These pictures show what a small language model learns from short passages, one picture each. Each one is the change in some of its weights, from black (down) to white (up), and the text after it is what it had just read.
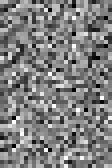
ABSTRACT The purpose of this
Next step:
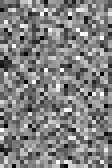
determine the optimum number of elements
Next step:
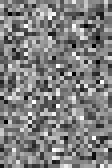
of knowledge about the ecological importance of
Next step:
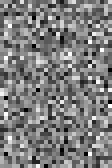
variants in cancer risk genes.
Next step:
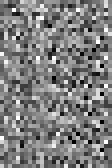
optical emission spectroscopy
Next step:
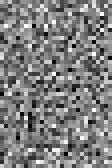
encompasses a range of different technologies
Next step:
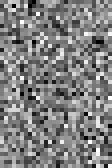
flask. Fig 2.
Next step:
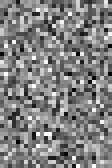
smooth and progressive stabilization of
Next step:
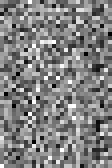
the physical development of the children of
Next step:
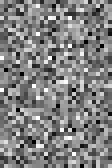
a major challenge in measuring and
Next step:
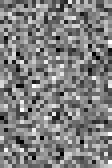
pour point was calculated for both
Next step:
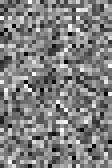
the total transmission energy required to deliver
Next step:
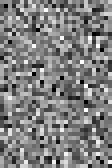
these, trying to provide some
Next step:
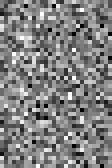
(NPs) have been
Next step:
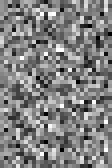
Analysis of Covariance
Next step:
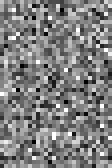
strains in this study. When bacteria
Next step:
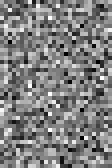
at the tertiary centre
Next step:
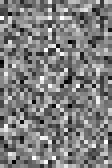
to a less symmetric form
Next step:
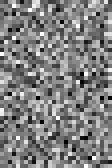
convolutional NN, with
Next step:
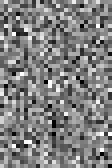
in female and adult gamers
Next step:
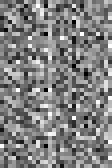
B be V we Y why
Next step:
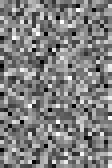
crop production while minimizing adverse
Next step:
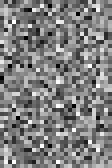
Correspondence: Parvin
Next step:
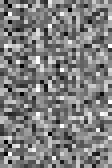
J y x l B z y
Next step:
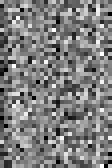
II. METHODOLOGY
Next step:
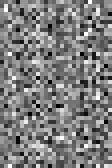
study. M.R.
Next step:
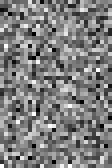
could lead to better definition of risk
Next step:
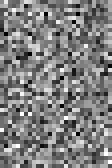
political and cultural ties for many
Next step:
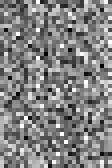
Ola Belal Hasan
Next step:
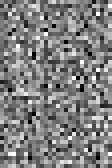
burden. Brain disorders have
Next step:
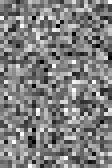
for 20-40 minutes.
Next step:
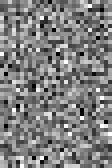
were conducted for 5 minutes in each
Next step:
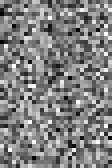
developed system and the processing time throughout
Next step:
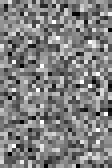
they get good facilities from the service
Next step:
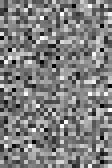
are briefly discussed in Section
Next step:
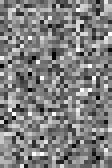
one standard deviation, so the dimensions
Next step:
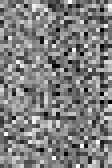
country, Malaysia is in
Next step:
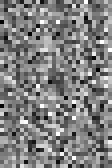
Uzbek version, lines
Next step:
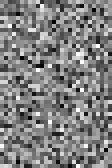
soil, formed from top to
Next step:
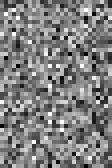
I am touching on here
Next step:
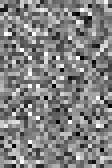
how the pandemic has financially affected
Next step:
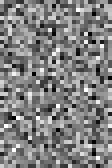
a linear gear (the
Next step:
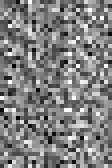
A ECL 051 digital pH
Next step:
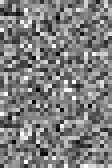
network analysis for examining clan
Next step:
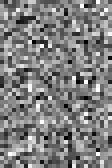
arterial thrombotic
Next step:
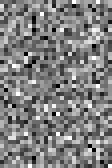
and ketones². In
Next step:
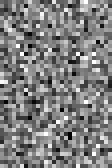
can also be explained on the basis
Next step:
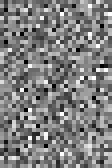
are further along than others. We
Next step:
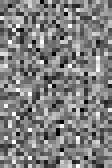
its Co (II) complex in
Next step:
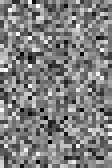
elsewhere the results are given in
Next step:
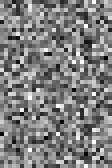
cocktail party problem
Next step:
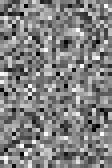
system before the occurrence of the real
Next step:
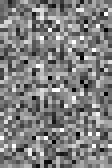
ear infection (acute otitis
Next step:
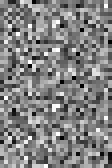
as Assistant Professor
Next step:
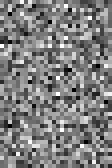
to rising environmental concerns,
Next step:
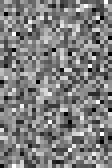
randomly from 3 groups in order
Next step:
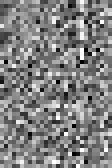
help eliminate barriers that may
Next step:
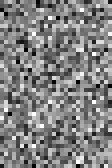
been producing quality agricultural scientists and
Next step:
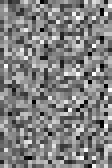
Medical conditions Cardiovascular
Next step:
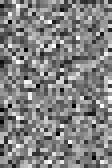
a detailed 3D finite element
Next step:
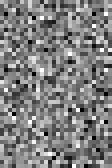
different concentrations of glucose and at
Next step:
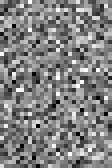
the spatial diversion along the optimal
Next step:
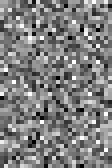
1 in 5 hospitalized patients get
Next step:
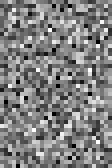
consists of minimum and maximum values recorded
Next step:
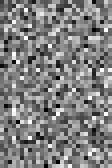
V. SUBBA
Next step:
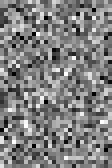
analysis; Income; Yield
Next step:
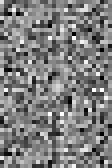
response to existing conditions. For
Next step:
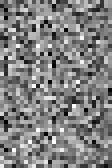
was compared to one of the
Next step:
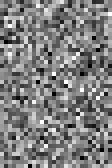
label noise, is a common issue
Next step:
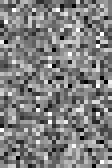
Their thickness from 0.5 to
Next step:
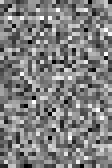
an abnormality detection
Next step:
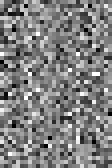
system, employing the single
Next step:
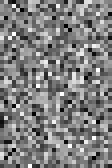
physically separating them from the
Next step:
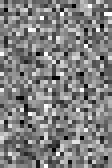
are considered to be the important
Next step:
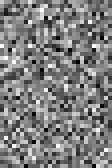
volumes of contracts traded in
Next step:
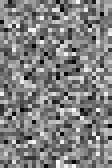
mechanics, chemistry and heat
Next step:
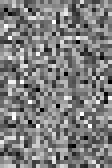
through technology with integrated tools and features
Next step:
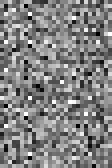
Awareness*, *Journal of
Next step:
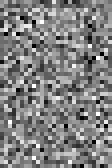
To Skin Disease Through
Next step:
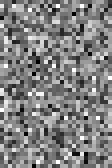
Property dan Real
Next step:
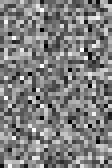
streamline digital rights management by providing
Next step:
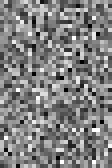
Internt (2015) Information and
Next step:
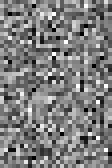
of combination. Then, according to
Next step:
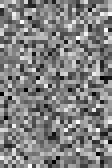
large scale disaster. The authors used
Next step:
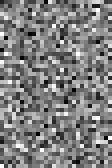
- e. Moslem
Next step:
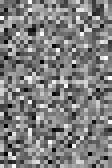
the mean squared error between
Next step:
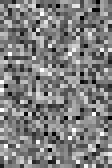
250 Kg of weight).
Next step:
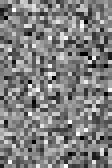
observe closely to the experiences and
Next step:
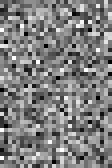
be required to generalise the results
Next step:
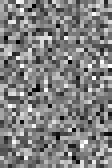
perfectionism can be relevant
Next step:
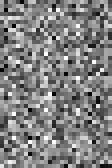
a complex first integral of the
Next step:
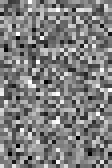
the bioavailability of food
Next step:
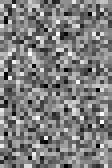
ha, Çetme
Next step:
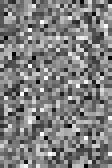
the moment of decorativeness
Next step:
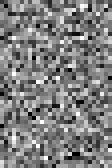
force required to debond is input
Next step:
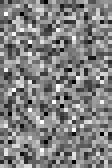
Mahmood, S.,
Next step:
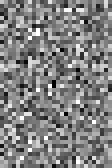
down the speed, so it has
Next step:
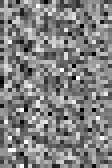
F9 Muxes Block
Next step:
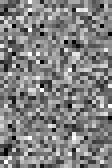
the measurement of the SCC cannot
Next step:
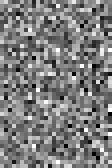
in various foods due to their abundance
